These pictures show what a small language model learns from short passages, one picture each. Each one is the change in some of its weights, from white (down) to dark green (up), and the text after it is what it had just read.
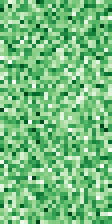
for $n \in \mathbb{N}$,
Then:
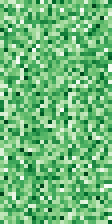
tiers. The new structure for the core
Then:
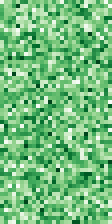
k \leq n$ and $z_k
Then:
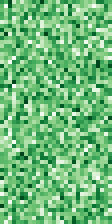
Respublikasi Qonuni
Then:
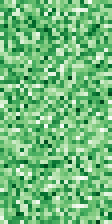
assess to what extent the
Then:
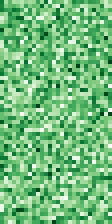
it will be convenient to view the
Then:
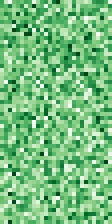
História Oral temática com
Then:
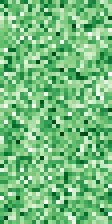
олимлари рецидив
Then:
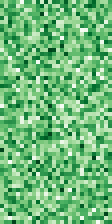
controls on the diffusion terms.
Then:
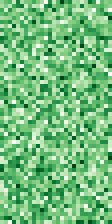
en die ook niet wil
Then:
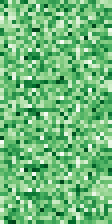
группы в социальных
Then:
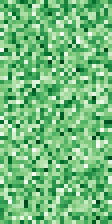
ring. In particular, $\mc A$ is
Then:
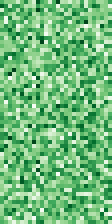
Warbler (*V.
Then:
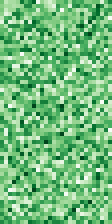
to ATT. Similarly to
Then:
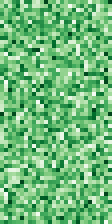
Republica Moldova la
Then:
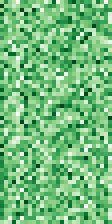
T. Leddy y K. D.
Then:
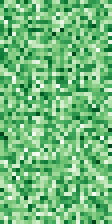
a legenda carolíngia
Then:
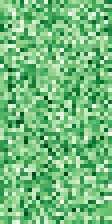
negative half-twists.
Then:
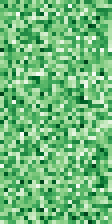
veraz, lejos del caos,
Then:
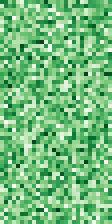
ensino como elementos-chave para
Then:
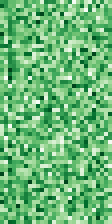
characterization of parabolics due to
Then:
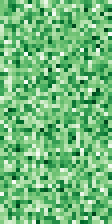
Observasi ini dilakukan
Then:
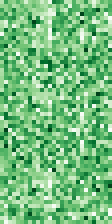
perjuicio de la humanidad
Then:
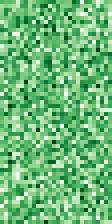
curtaining effects. The
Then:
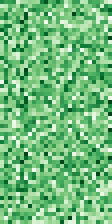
ёс жаягийн
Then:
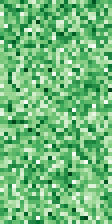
} where $h$ and $p$ are
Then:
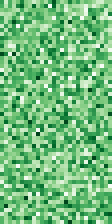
sebagai berikut. A.
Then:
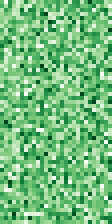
externe. Elle rejette
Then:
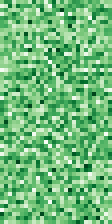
reformasi kebijakan yang
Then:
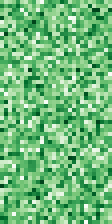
para uma assistência ao paciente em
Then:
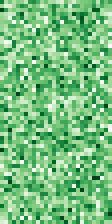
a Vinberg algebra (For more
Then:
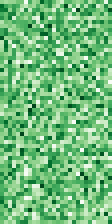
ya inventado un nuevo
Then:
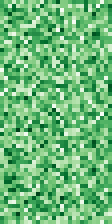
the proof of the tightness of the
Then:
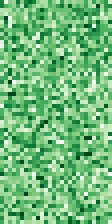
assume that $k-|I|$ is
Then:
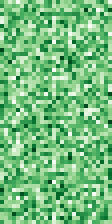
o występowaniu
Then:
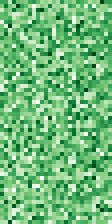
era destacado ser a
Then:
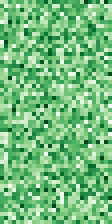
opposite signs $\mu_+ >
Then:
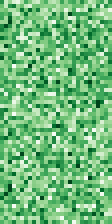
referidas a temas como el
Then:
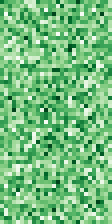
oʻz aksini topgan.
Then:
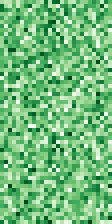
of differential equations models for physical
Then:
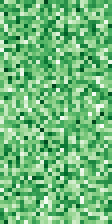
following three cases. \begin{itemize}
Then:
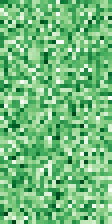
telah go public, tujuan
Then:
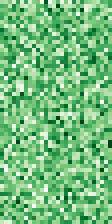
is the element of maximal length in its left
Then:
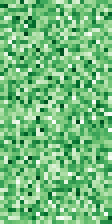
Publications, New York.,
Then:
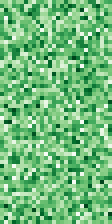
S. Early stage chronic
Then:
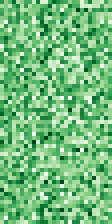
recent, since the activity was
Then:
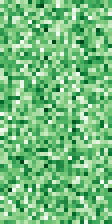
as $u\to\infty$ once
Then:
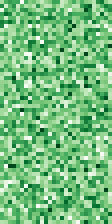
Output Unang Buwan <ul
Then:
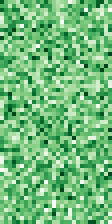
can get that $G$ is solvable
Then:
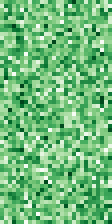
dimension, $\Sigma_k=T^\bullet
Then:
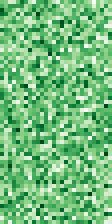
(Samples of Y)};
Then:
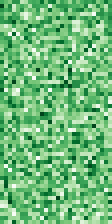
parseller ve sokaklar,
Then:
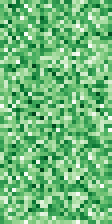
\end{split} \end{equation}
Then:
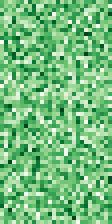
theorem \ref{esplevy}}
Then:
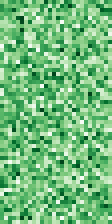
\eqref{eq:gr} holds. The
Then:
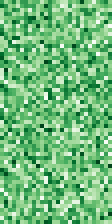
\) layers is expressed as relation
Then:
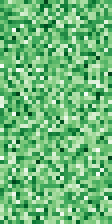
to prove the following result \bigskip
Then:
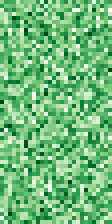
no orbits were available after
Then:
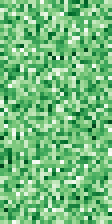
water, heat, or chemical
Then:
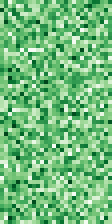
constant. Now, returning to the general
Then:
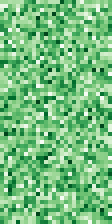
атиги 2,3 фоизни
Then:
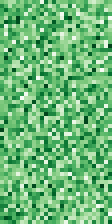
on boundary conditions and optimization setup, with
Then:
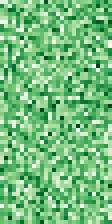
and $\Path(\Sigma)$ denote the
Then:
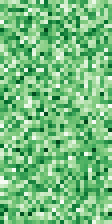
are equal on $\Phi(U\setminus
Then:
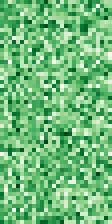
to integrate GIS data into a model
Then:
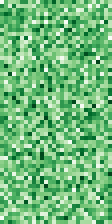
oriented quantum algebras arise in
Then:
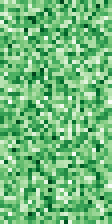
a sufficiently large integer $m$, with large
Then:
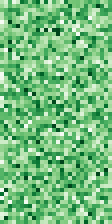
\infty$ as $n \rightarrow
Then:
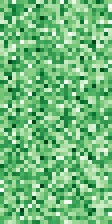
%\end{align} %where $
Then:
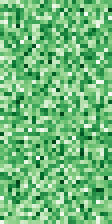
all the entries $\lambda_i$
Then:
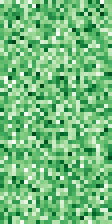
a monic polynomial of degree $d$ such
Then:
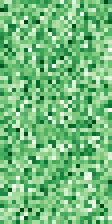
Die Suche nach den
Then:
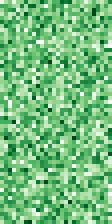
que os parâmetros que deles
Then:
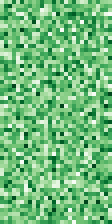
und inversen Beziehungen
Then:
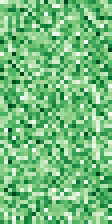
of $\H_\xi$ for every
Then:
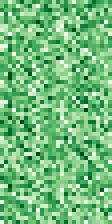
polynomial $f$ corresponding to $g$.
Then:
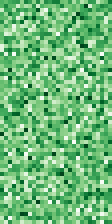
$r_k\rightarrow\infty$ as
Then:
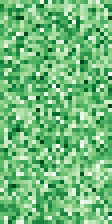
a weaker form of (3) holds in
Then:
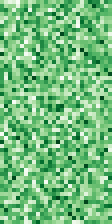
momenta are \begin{equation*}
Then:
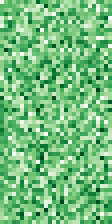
$\dbar$-closed but also
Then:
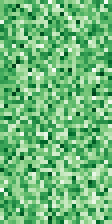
proporcionar una dirección y un
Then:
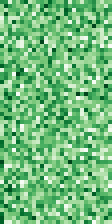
изучение национального
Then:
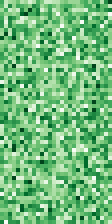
evaluaban específicamente la
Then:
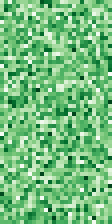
de overige produkten aan
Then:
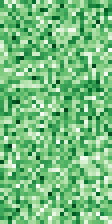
$\psi_{C_i}$ is defined as
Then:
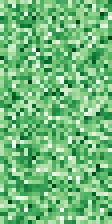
бозорларида рақобатнинг
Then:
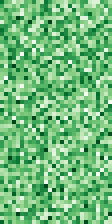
is not optimal, since the same paper shows that
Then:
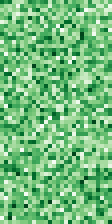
the sets $\Cs_i(k)$
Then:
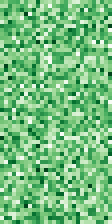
\setrightmargin{1 in}
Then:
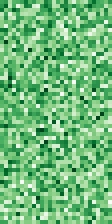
operators in the same way, but we do not
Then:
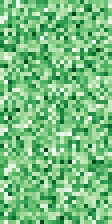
ChatGPT in Higher
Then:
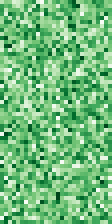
f(x) \in Y \mbox{
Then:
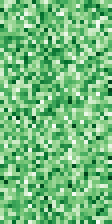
new triangles: \begin{equation}
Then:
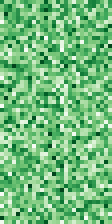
this means $\check{\alpha}/2
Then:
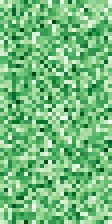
Hence from Corollary~ 2.5 we have $$
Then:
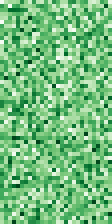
If $F$ is topologically
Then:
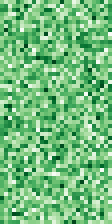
$q$-fractional difference integral operator is
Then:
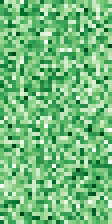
y los alumnos dentro de
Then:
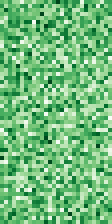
by considering an approximate eigenfunction
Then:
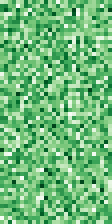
delay differential systems with history functions by
